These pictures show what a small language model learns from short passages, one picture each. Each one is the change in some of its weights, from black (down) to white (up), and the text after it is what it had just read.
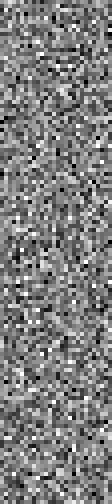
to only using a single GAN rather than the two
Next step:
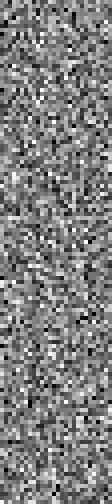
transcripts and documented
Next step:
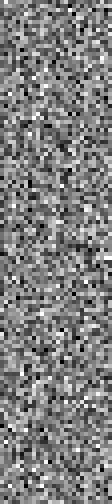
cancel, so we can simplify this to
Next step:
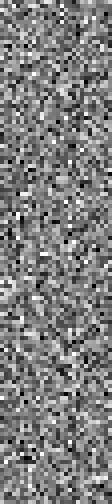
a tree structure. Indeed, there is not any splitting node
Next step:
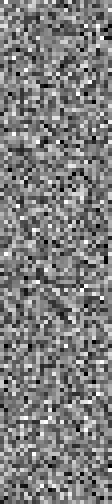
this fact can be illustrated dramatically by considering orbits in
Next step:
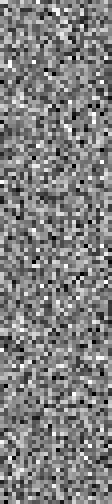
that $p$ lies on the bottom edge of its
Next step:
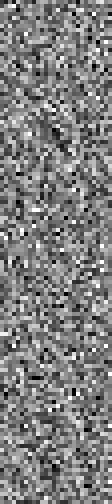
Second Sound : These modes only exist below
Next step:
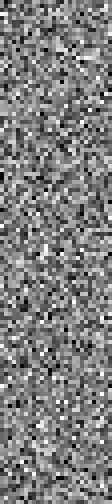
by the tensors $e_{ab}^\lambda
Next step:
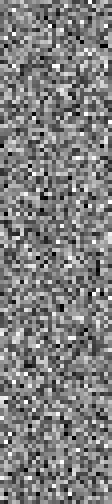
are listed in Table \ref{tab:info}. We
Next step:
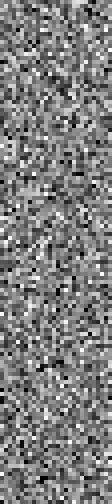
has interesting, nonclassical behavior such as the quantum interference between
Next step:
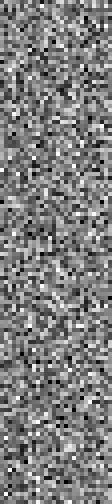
subject to the assumptions given in the preceding
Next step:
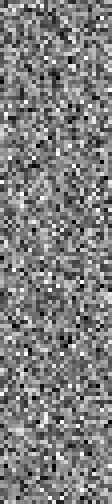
Within the following time window, highlighted by the
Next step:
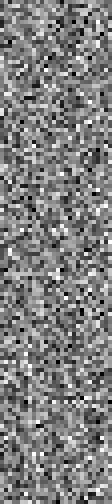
mm/s. Assignment of this $\Delta
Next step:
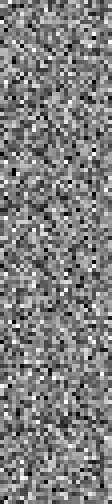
case which corresponds to $J_1\lesq
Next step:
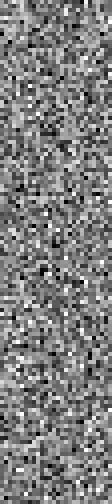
This inherent capability makes them highly suitable for various
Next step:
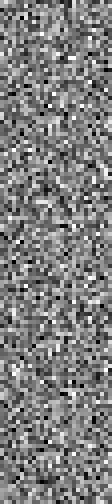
C. Gong, and M. S.
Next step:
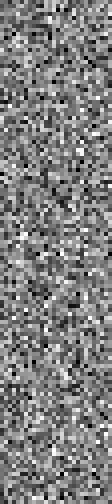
done by Tolman \cite{ref30} and
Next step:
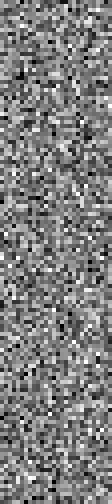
significantly in relevance. The convolutional backbone
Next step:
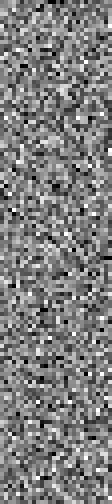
and the way that they are wired together to form a
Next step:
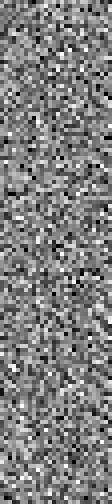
with {\em Spitzer} went much
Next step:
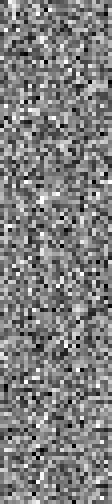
agreement with the theoretically expected ones, as
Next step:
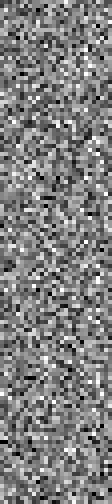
specific instance of the problem. It consists of an initialization
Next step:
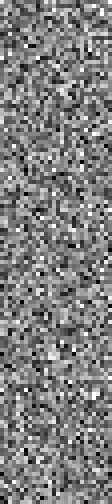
the anomalous pairing (\ref{barF}) and
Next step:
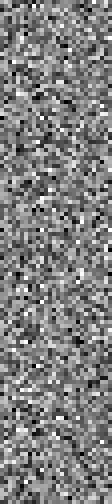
of rotational speeds of galaxies, orbital velocities of galaxies in
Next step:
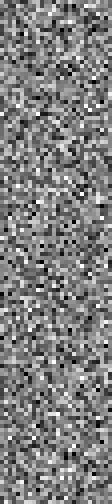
the beginning that even if we have not yet a
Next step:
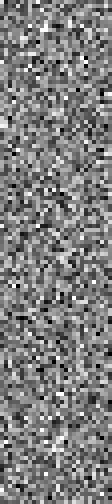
the results for QCD thermodynamics and outline briefly the
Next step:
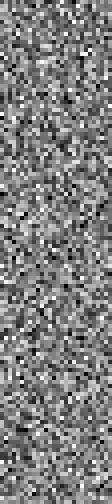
associated with a higher risk of retinal vein
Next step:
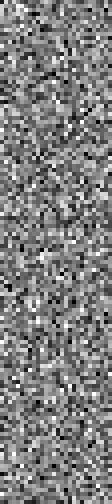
fringing fields, elastic forces and lateral transport
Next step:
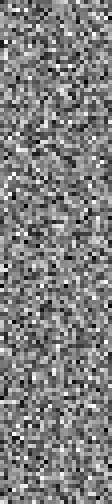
to compile complete samples of dwarfs around hosts covering
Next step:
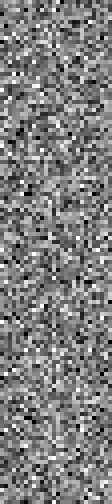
in Eq.~(\ref{eq.:L_definition})
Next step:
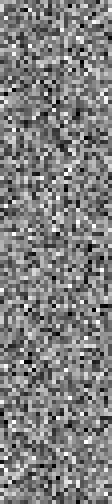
Eq.\,\eqref{eq:S_masspole} and
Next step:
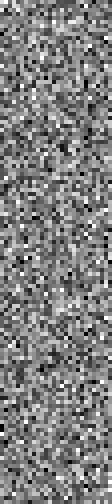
focal plane), motion blur due to camera
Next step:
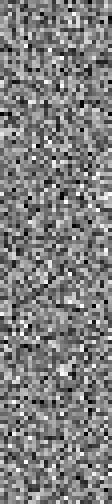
using the {\sc Effarea} program publicly
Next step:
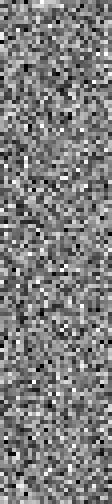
quadrant with small sampling variance and low cost, the second
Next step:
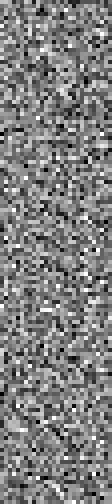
first law but does not directly follow from it; one also
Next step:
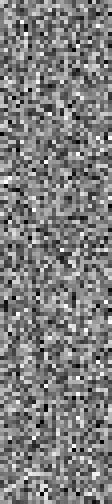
XAS measurements correspond to the unoccupied band above
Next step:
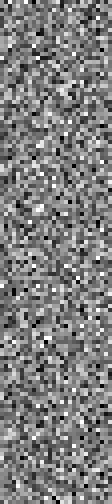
the hole. The new position and velocity of the new massive
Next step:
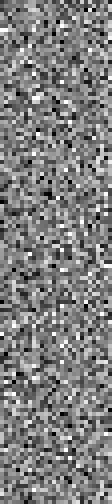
white laser of different averaged powers (40 to 8000
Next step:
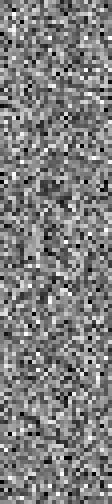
conserves $\hat{S}_z$. In a
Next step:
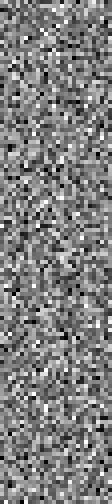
the envelope. \begin{figure} \centering
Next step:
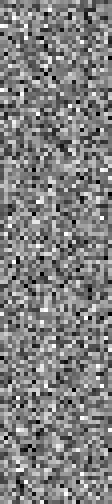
The statement of the theorem is clear since we know that
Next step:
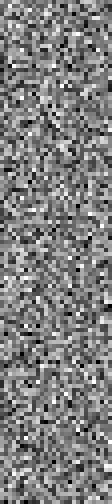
small field model of inflation can be still accomodated in
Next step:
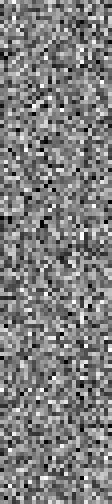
we would put another % \author{} statement here.
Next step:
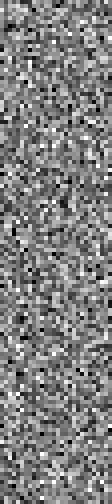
affine connection is indepedent of the metric
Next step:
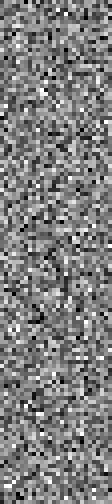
catalog \citep{Rusakov2023} for
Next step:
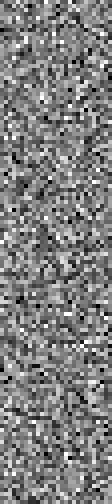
analysis elaborated in this last paper (and in
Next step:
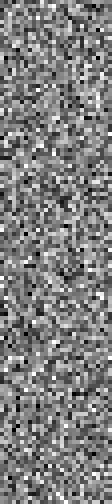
companions. The molecular gas morphology and kinematics
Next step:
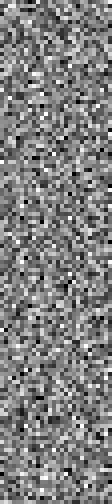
matrix for structure prediction is based on particle numbers in a cluster
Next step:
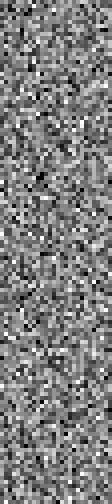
it has very narrow absorption lines and may show absorption from
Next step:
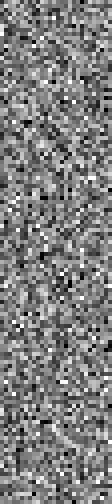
different cooling rates, the flow was shown to undergo a
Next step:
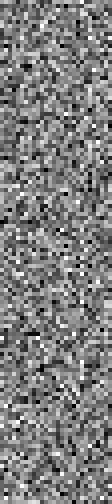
higher with malicious allies, the iterative algorithm
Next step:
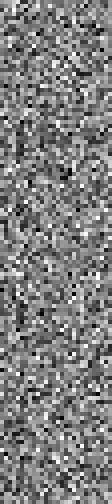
at the wall, it is likely that the dissipation comes
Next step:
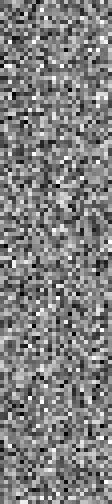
0.53$ mm, and the transverse beam width we
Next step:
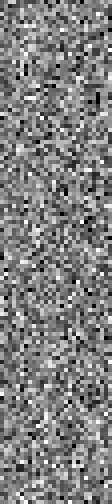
of the system under tension. Also, sBZ
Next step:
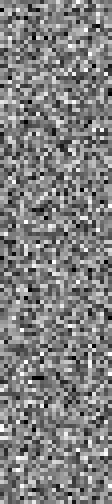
packet delivery (since what matters is that
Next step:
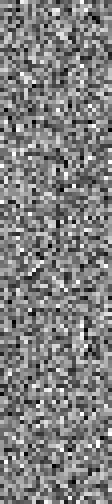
\] The uniformity principle tells us that every
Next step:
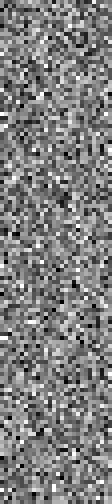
spin-$\uparrow$ direction. Form Fig.
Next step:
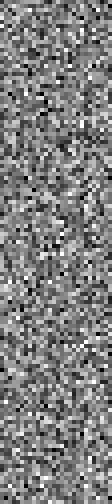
we will ignore them in this work since, as mention
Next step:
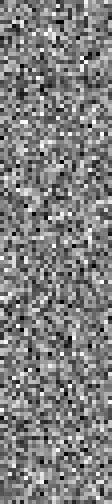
for quantum states, i.e., Berry's
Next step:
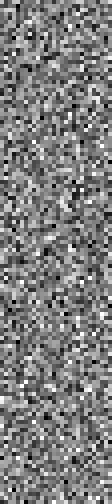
using Rational Linear Equations over real variables
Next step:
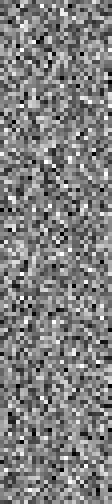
$\myQ$. For each vertex $q\in
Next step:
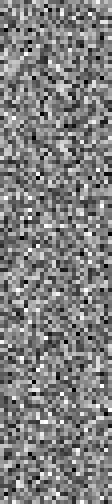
model is comparable with the number of dihedral angles in
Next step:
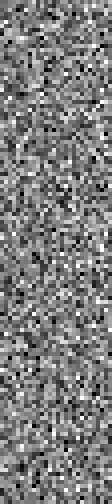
scattering eigenstates in $\mathcal{H}_2$ are
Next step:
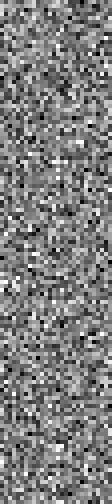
solitons undergo additional Raman self-frequency shift
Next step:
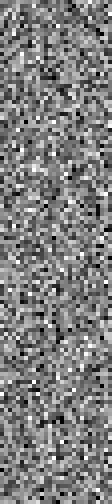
This serves as the initial state. Subsequently, the
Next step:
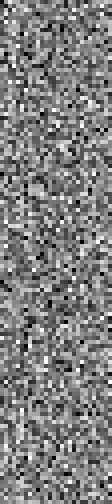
with energy spectrum described by the Dirac Hamiltonian have also been studied
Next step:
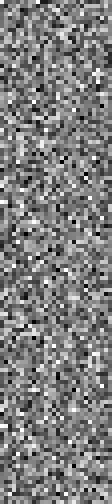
the point estimate of the signal fraction, between the different
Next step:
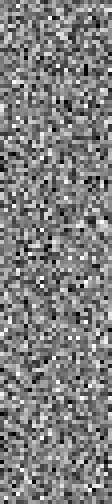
\item \textbf{Ratio of Clone
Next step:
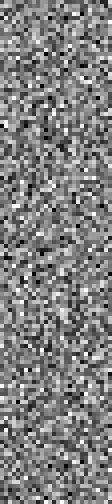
transformation and is \beq \langle H\rangle_m
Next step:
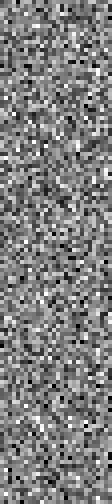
CAM-B3LYP predict more or less
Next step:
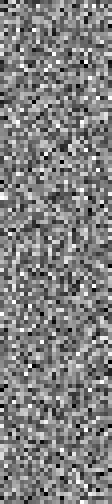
is established, and an imperfect manifestation of
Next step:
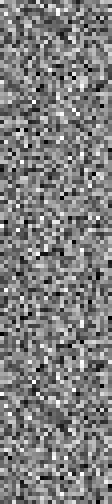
procedures due to the fact that the expectation value of
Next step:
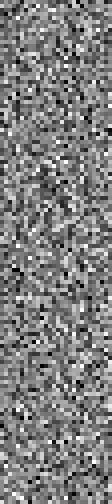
note that these challenges feed one another. In other words,
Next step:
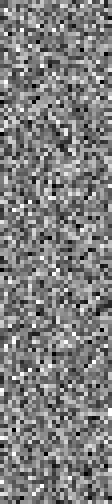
area spacelike surfaces anchored on the boundary
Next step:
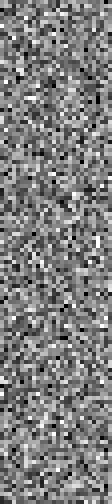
red-noise process. Light yellow regions and the
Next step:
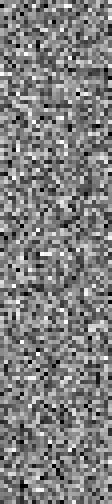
have explained above when discussing the triad operator. In
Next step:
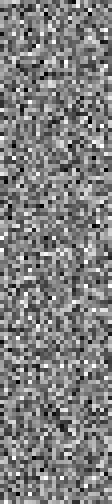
Dispersion forces have been neglected as well. The interested
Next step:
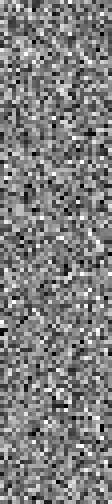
\pm 0.003$ magnitudes redder compared to
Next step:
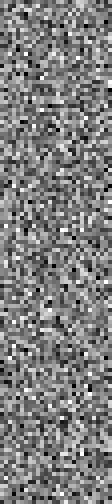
and eccentricities of binary MSPs with
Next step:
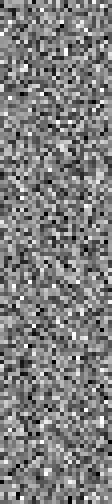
to influence the transport behavior in cuprates over a very
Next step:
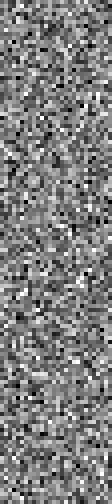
of Adolescent Health dataset are
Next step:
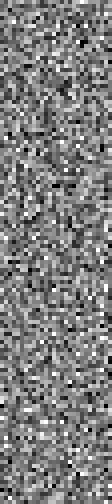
rapid oscillations of $\delta P(\tau)$ are modulated
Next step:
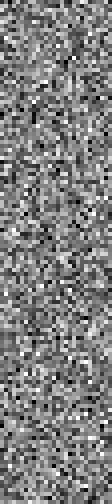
considered in an azimuthally-averaged
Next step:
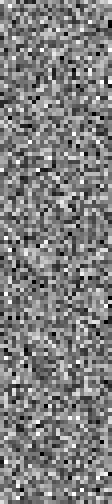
the Kronecker product of an invertible matrix
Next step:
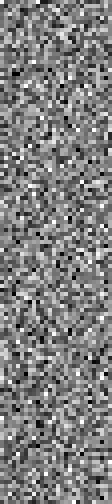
the higher-order moments of the eddy
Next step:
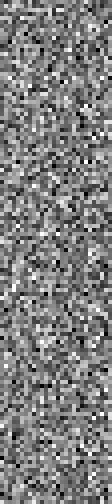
a few-arcminute size knotty region
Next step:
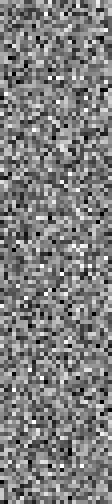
a strong overlap, making RS-scheme
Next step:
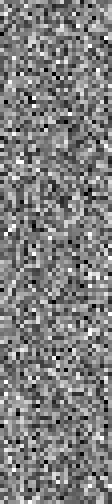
gradually giving way to cuboidal
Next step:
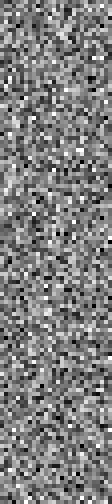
\ref{Fig6} illustrates the dynamics of
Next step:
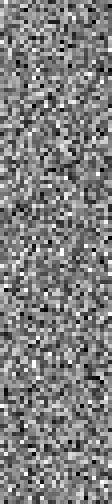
time $t$, is \begin{widetext}
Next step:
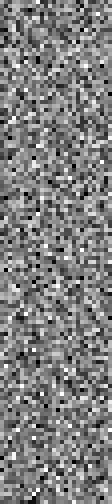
similar process is followed to achieve equilibrium and in the equilibrium configuration
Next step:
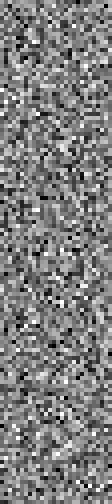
the vortex lines is effectively zero and the critical current density
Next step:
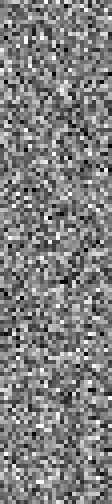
S. Turner, \textit{The
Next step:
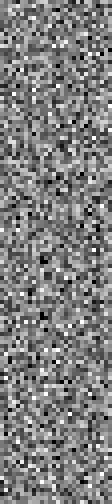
/ Goddard Space Flight Center, Solar Physics
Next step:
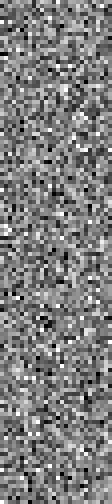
to thank him and P. Sengupta for
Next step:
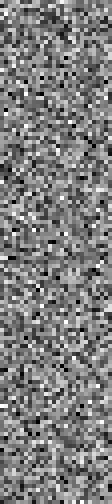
conjugate to $M$ with unit speed and we have
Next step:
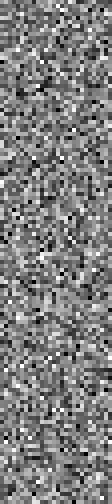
of clear understanding of the closure mechanisms cause, however,
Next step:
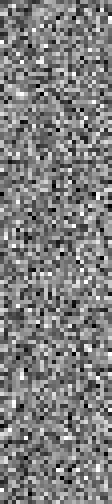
and planet radius and inclination) determined from analyzing
